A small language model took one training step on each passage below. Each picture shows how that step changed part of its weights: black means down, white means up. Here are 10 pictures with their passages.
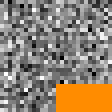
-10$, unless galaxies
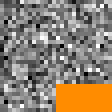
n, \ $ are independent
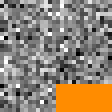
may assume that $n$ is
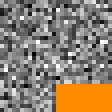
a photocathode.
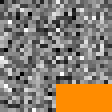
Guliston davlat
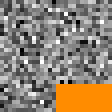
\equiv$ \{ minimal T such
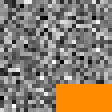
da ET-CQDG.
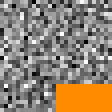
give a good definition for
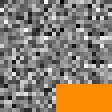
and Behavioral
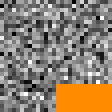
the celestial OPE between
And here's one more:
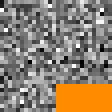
is given by the rectangle
